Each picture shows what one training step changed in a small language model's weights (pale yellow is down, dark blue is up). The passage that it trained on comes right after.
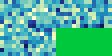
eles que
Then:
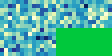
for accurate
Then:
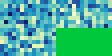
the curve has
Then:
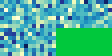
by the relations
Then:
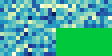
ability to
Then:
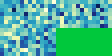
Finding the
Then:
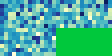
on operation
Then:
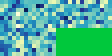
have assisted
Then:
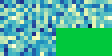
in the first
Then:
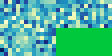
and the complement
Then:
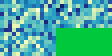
different context,
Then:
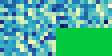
we have described
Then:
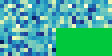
ve dijital
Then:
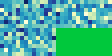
about the snow
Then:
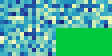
to those
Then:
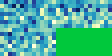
not only for
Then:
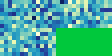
indulge the
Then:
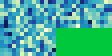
may assume that
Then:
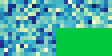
additive structure
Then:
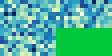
a quadric
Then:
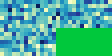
of protein
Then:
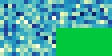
and outflow
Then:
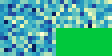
are said to
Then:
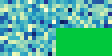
though the
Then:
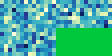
This parking
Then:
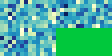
for all computed
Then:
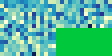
in the study of
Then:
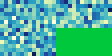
$\Sigma$ and
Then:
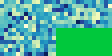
el marco
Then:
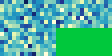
classified in
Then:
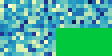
wealth and
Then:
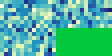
indicate some
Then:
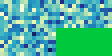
found an
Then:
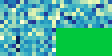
is global
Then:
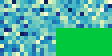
increasing in
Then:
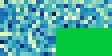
General del
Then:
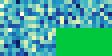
die DGE
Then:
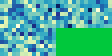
aan een
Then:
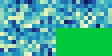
¹ The
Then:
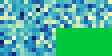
for either
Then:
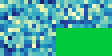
detection \item
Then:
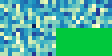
the set of all
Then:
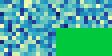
different subjects
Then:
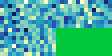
Research and
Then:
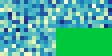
and Theorem 3 of
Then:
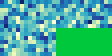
many nowhere
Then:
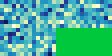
products to the
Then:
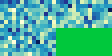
$\beta$ is
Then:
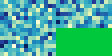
design of research that
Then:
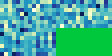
on EU
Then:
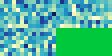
at the regional
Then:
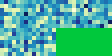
nature of the
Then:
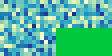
of components
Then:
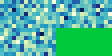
consisting of
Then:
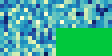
noyau de
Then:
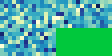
But the
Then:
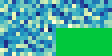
score of
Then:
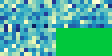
and Thomas
